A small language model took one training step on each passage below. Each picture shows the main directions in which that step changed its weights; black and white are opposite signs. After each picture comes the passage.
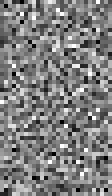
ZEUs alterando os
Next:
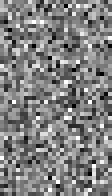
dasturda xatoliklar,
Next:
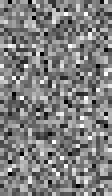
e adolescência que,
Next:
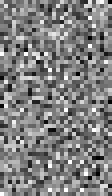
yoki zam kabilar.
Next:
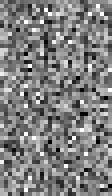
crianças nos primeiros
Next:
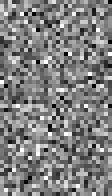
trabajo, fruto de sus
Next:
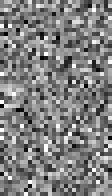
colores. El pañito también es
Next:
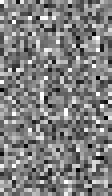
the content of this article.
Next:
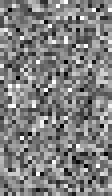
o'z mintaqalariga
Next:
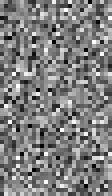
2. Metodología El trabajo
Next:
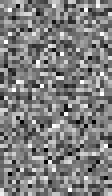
для адвокатов,
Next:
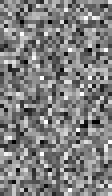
que se alinhavam com o
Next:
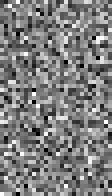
из двух частей.
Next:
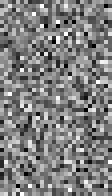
biri sifatida belgilangan. Bu
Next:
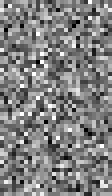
контроль (без внесення
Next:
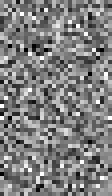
за пределами логики,
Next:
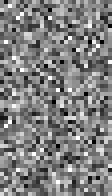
числа участников
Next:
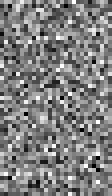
парламентской, или
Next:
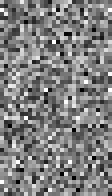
bog'liq. O'quvchilarga
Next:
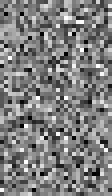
de instrumento fundamental de promoção
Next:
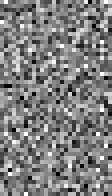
9,5) hayatından
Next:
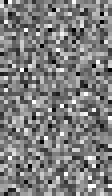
yapar MA6 İlgili
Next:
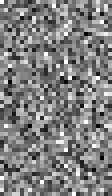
el avance de los conocimientos
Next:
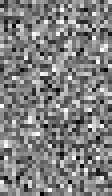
prinsip pendidikan adalah
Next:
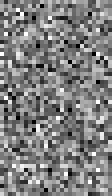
находится в фондах
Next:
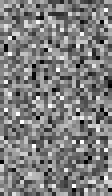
rheumatoid arthritis
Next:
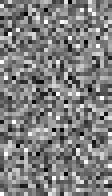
aktiv, passiv,
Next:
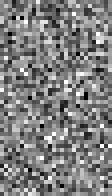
et sa qualité des productions
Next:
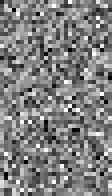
daarmee ook de
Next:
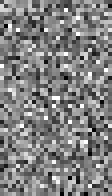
advérbio. Casos
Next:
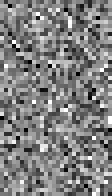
METODLARI. Tadqiqot jarayonida
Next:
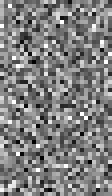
7 приведены результаты
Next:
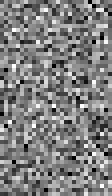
қаратилган эътиборнинг
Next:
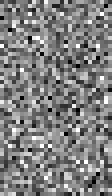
500 gr, inokulan
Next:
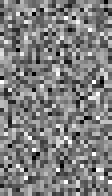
быть отчуждены
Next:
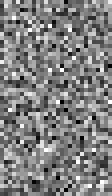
Fisioterapia*, 2011,
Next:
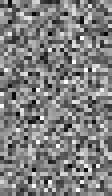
keragaman hasil belajar siswa,
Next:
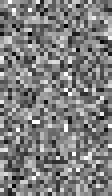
borish. Abstract. In
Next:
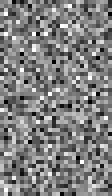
faoliyatini moliyalashtirish jarayonidagi asosiy
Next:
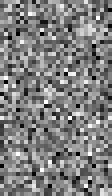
предприятия и обеспечения
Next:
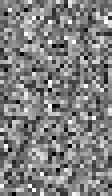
tashkil etish va o'tkazish
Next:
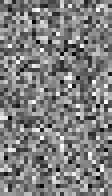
тратиться время на
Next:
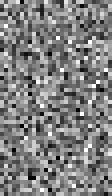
digitaler Ressourcen im
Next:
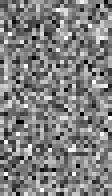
В. Белінський у
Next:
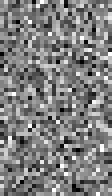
ularning o'quvchilar nutqini
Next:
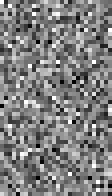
інфраструктури України.
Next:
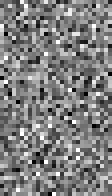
в основном связаны с
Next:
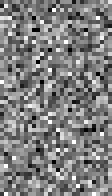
bahasa dengan tujuan untuk
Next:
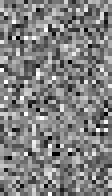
доирасида фото ва
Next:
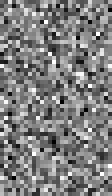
kartaga talablar qo‘yiladi
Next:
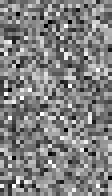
natural que posee su
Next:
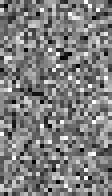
local e posteriormente na Unidade
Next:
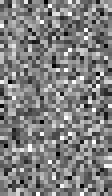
porušenia autorských
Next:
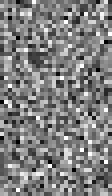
bank, cavdo,
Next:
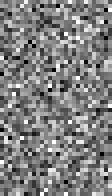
muitas vezes não possui esse
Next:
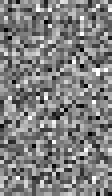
Statistik ma’lumotlar:
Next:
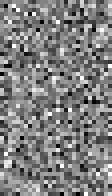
material yang diangkut yaitu
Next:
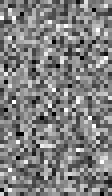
in prerazporeditve,
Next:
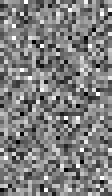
chiqish – bu foydalanuvchilar uchun
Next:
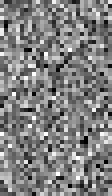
amaldagi siyosatning
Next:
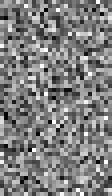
xodimlar orasida)
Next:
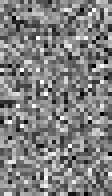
A Inteligência Artificial
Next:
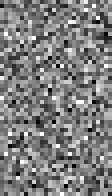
otros impuestos, lo que
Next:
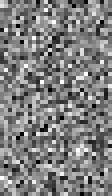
Слове и судьбе
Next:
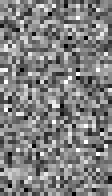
of anger management correlated
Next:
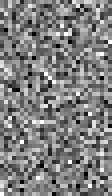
нивелирования I и II
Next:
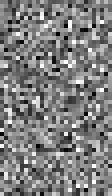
blue”, “Comfort
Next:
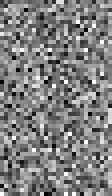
e efetivar o art.
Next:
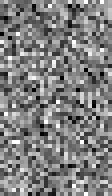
planda o'rganadi: 1.
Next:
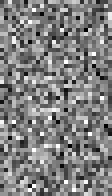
qilish va o'zini qabul
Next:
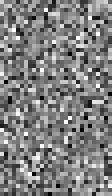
anos 50. Foram
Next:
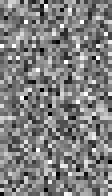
potențial moment de
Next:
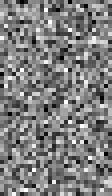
d'évaluation etc.)
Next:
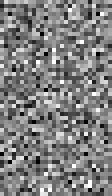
berish qobiliyati
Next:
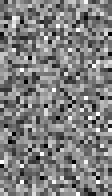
using a system of intelligent
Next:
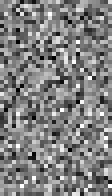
свої оборонні і
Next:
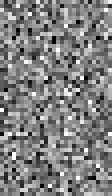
comesse a ser contado da data em
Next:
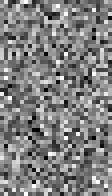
é negligenciada, o que
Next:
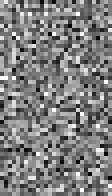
prawem lub zasadami
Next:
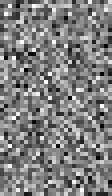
Кушнир О.Н.
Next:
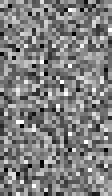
Черкаської області як
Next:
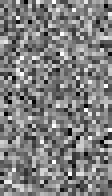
Г. Малера, в
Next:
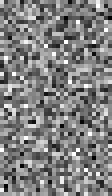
quelconque fluctuation
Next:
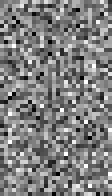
bo'lsa, baliq
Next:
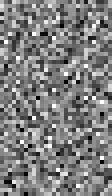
ва унинг турлари. //
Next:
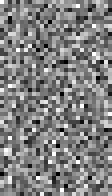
*budgetary solvency
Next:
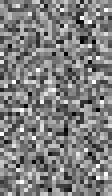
adequado a fim de
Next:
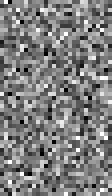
egaligi va hozirgi
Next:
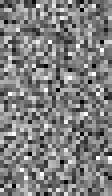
Trion kulma Aluetta
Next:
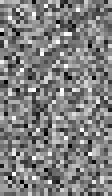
хорошая аэрация
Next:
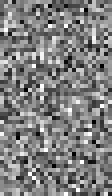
the basis for words that
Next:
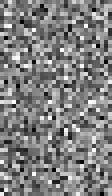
trifft voll zu 0 1
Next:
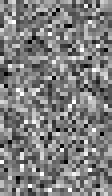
akan terjadi kenaikan
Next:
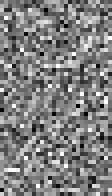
and cognition and bilingual
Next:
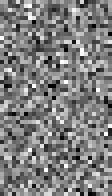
aanbevelingen om de
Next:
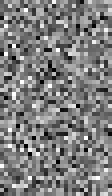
η ομάδα
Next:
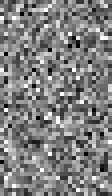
beberapa penelitian dapat
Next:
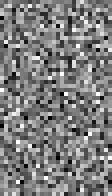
5. Ўзбекистон
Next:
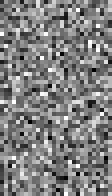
[Электронный ресурс].
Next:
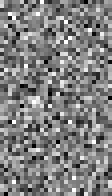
любит делать в
